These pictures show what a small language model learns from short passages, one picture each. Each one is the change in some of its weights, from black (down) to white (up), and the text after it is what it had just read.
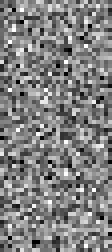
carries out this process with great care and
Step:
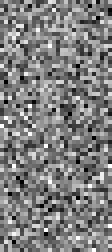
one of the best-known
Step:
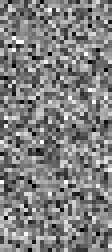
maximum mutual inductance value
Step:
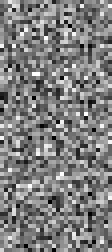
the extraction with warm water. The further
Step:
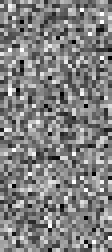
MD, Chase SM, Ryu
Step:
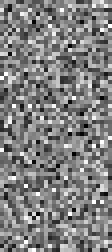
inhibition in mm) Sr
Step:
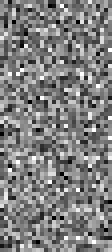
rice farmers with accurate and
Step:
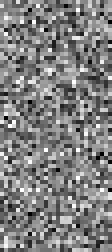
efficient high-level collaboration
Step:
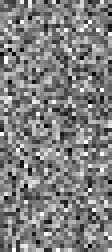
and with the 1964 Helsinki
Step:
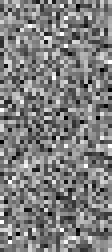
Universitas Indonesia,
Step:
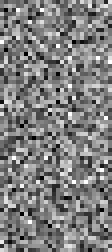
a Function of Parents'
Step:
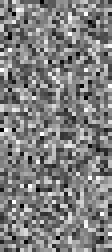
overhead, while reducing common TTS
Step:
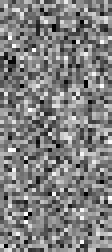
v. Blood Sugar in
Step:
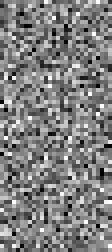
a nine-item scale.
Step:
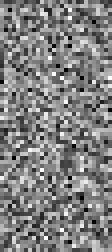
pharmacovigilance. The
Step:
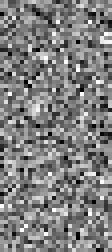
inches 294 layers Enter the
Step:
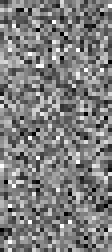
faster carbon monoxide
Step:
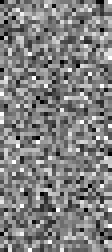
no plano de fundo da
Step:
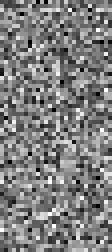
and “perceived difficulty”, and
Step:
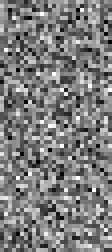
The barriers of time are removed
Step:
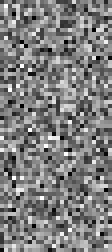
studies have highlighted the importance of energy
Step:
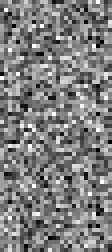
new terminal with the experiment specification parameters
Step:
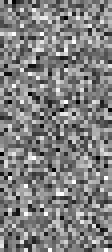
Management (ATM) value-chain.
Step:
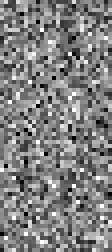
which consists of C-terminal region
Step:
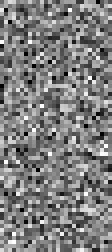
80 grams of glucose a
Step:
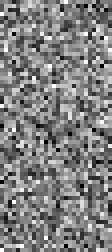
their growth, while facultative species lay
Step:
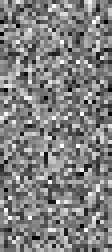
were not heated for long time, JX1
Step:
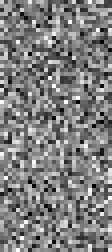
v(C=N, azomethine
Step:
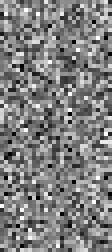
dual axis tracker is
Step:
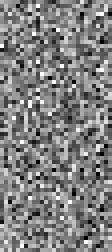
healthy persons without lowering blood
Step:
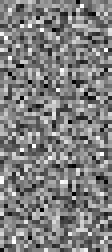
21st Century”, edited
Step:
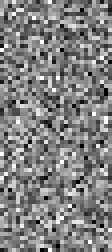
massive wave of deaths
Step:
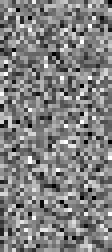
by authors such as Iancu I et al
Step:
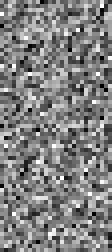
the research aims to map the enabling
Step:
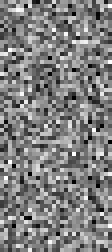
new policy documents [3, p.
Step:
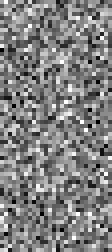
works from journals (IEEE
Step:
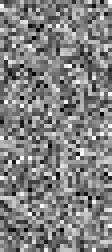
established the optimal value (in terms of
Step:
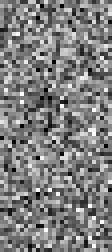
channels directly managed by the
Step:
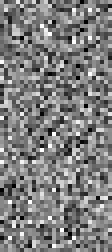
clear that from a traceability and
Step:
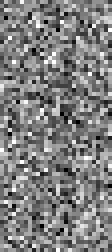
type interaction. We discuss the dynamics of the
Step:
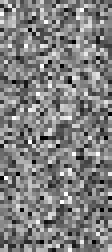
It will concentrate on discussing why it
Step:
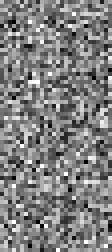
findings reveal that the pricing
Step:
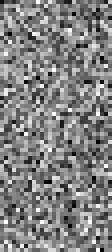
of a digital mixer and lately
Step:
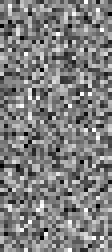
24. For each question, the
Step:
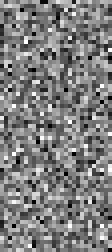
visual compendium of types and
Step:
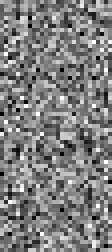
46 patients were having isolated
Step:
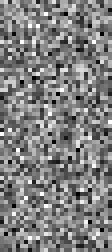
brief/primer on the
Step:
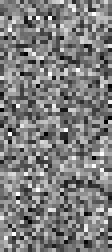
arrangements (such as shift
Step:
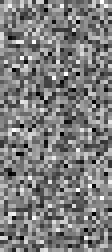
is a geodominating (or
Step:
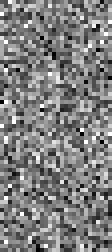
over more than a decade. We also wish
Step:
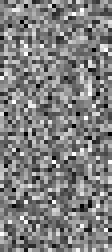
instruments was established using
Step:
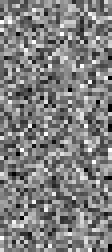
with some modifications, has been implemented as
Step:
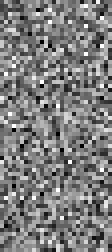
the stations monitoring the western
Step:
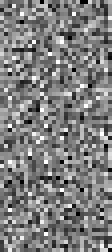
°C. After preclearing,
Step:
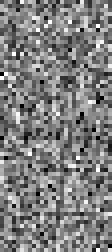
to a deep approach to learning. This investigation
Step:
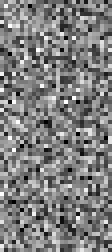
the natural selection (the theory of
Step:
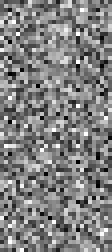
it in the context around them. Jon
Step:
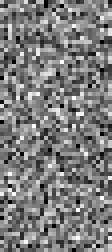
Music Information Retrieval
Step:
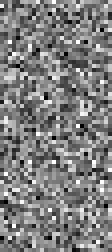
hashing free-text fields and
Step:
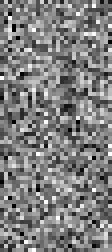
things are in God and whether
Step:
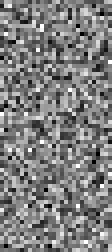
ionic strength at half
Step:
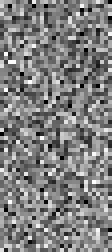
not attempt to determine causality,
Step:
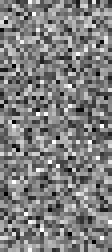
of the current sensors in an induction
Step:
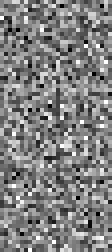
throughout the year.¹⁴ Sessions
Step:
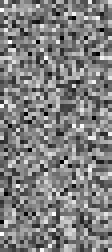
inward. The void inside the
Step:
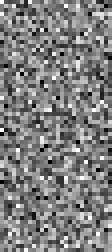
to Operate and FDA approval.
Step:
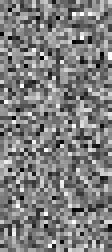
Palaeolithic art?
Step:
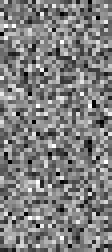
was heated in acetic acid
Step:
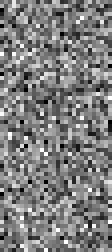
performance, 30 random placement
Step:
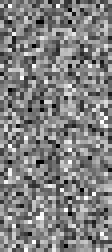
projects. His research interests include
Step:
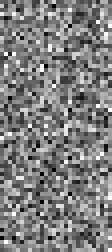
- photographs, paintings,
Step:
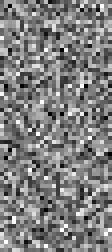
lower time step. Hadzi
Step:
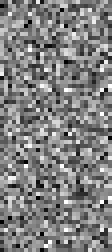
and smoke, among others. Such
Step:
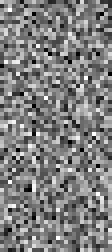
environment and to interpret their movement patterns
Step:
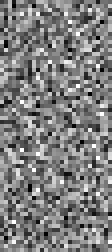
some questions emerging from the papers
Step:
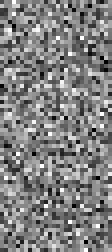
precision for individual markers measurement, across
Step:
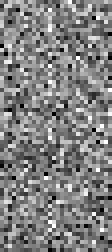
a second target parameter according to the first target
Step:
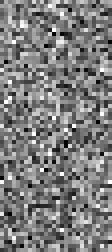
Agriculture and Natural Resources,
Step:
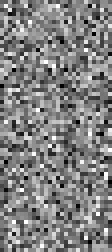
desired path-following performance.
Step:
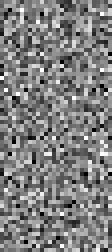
moral regulations and professional
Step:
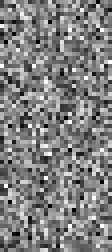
d_{is}^c and m_s are used
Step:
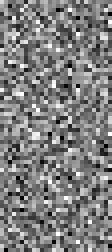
one of their components. The adhesives
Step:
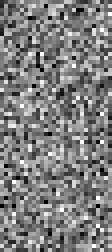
is mainly the moral obligation
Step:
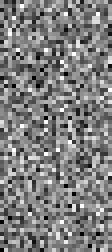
practical, and (3) procure the
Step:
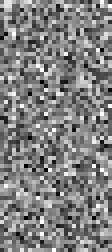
is a male only subject. Before
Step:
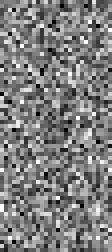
Therefore, Green software development helps
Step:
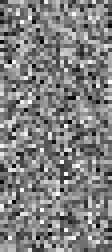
data with qualitative data based on
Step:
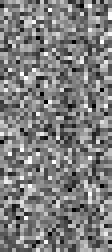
life also needs to be addressed as any other
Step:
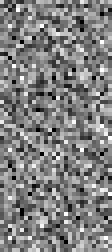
ABSTRACT This study investigates the effect
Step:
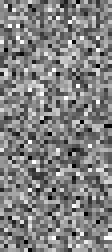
memory design in FPGA-based systems
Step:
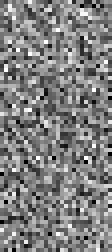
of Christ Himself, our
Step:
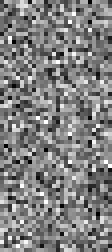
up-to-date calculation is
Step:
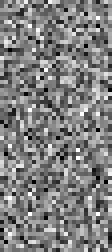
caused by diffraction only, and does
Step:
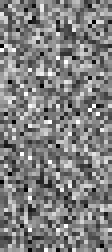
to the HB failure criterion can be
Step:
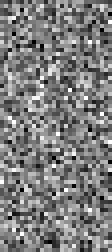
world".^[1] To produce
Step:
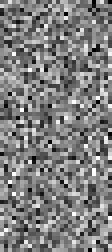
can sometimes yield more accurate findings than
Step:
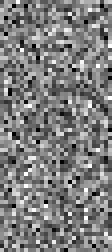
Table 3 shows that the realisation of primary
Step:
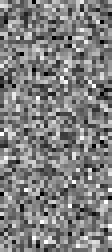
in milk samples: Milk from
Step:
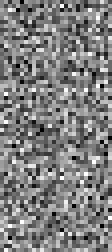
American public schools are very
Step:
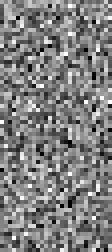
sustained drug delivery systems is to improve
